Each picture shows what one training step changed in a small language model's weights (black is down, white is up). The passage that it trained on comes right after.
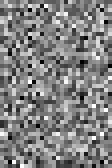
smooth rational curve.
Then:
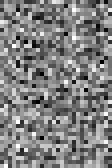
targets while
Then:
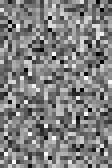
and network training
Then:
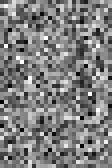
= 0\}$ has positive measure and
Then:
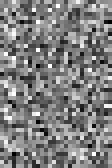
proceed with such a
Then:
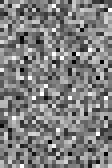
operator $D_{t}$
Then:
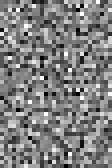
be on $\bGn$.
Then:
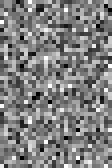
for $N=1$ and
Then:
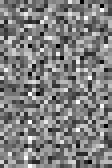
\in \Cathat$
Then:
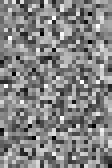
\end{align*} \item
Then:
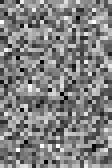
and the original
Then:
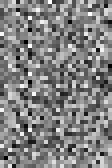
being a marked
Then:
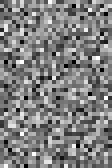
induction on $m$.
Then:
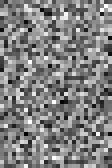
of the compactness for the
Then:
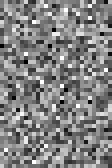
the contrary, let us
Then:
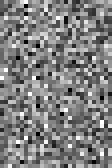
Let $u$ be a positive
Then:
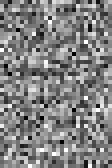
H$ and $b \in
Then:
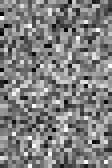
the Hermitian
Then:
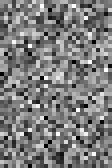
beloved revolutionary
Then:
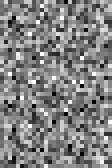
This gives a possibility to get
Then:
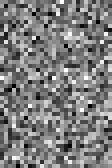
corresponding expectation. For
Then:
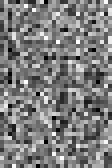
respect to this distance,
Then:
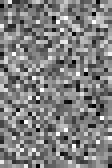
that the results concerning
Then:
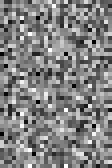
u}$, proving the equivalence
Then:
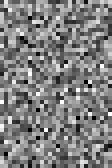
of the set of blocks
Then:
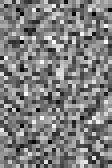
recall some relevant
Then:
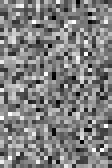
set of one-dimensional maps.
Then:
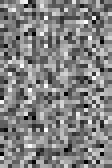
a constant for some constants
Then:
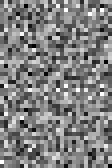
of genus $3$
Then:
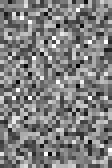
classical unfolding
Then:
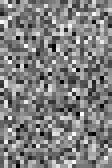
multi-dimensional setups.
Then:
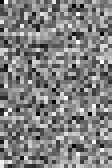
nilpotent and
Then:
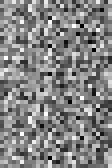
\end{equation} with for
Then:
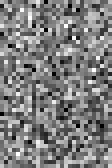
the level-set model with
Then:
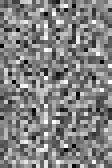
[x]=L \quad
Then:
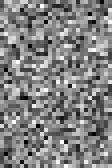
the one of operating
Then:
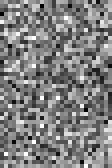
any one coordinate. We
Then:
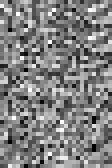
since an ordinary
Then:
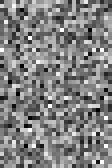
when $f$ is an
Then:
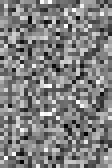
= pq$, the element
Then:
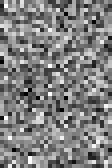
with a kernel
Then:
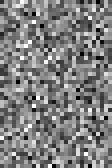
$n-1$, and using
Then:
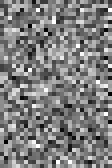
the main source of
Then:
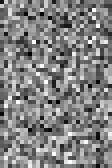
\} $$ of upper
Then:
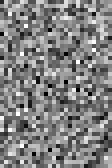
in the triangle of
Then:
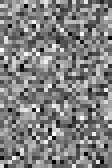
$X$ and $\Omega$,
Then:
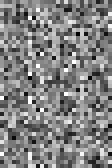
is nothing to prove
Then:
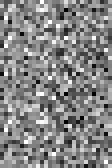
j \neq k \leq
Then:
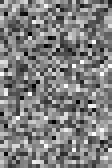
the gradient of the
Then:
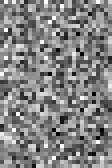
\end{align} This
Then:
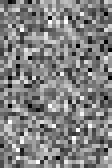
(\gamma, q \in
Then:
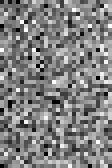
$\Hi$ norm
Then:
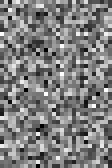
manifold consists of one
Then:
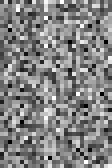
$p\in \big
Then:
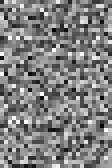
moments of a distribution
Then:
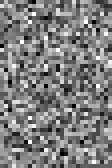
to describe fast moving
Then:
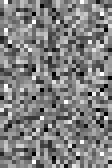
well-known and
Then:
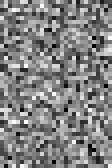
a natural combinatorial
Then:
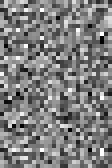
a fixed point of the map
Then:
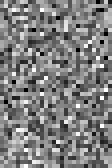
a fixed quadratic field
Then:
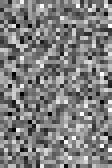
last equation also indicates
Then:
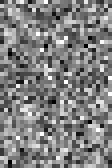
not be universal but
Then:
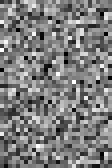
A$ is compact in the
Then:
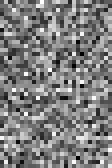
links described by these
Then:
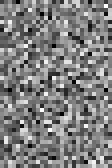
$\fa.$ We recall
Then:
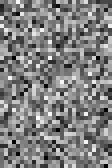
iterative scheme:
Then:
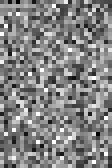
the unstructured
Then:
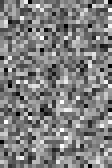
equal to the given norm,
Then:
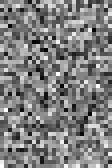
admissible set
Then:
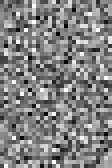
D. Bulacu,
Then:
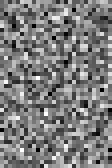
represents the time derivative).
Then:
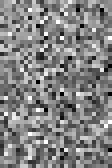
spaces for new minima.
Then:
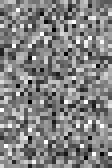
beaux-arts de
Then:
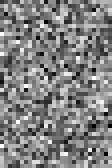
suggests the following
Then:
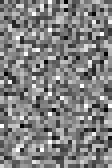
(A)-cases (even
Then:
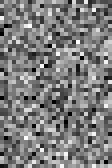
Hermitian in
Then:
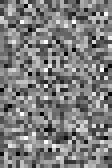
few are known for
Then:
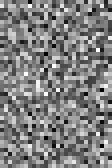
bounding ball. The
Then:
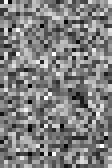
other objects associated with
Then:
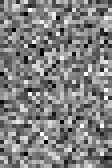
this inequality is a finite dimensional
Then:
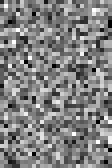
our method differs from that of
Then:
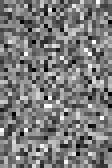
%ce qui permet
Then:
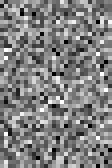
account (24) and
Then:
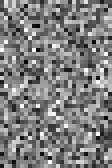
such that $G$ is
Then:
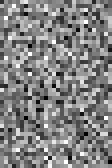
there exists $s \in
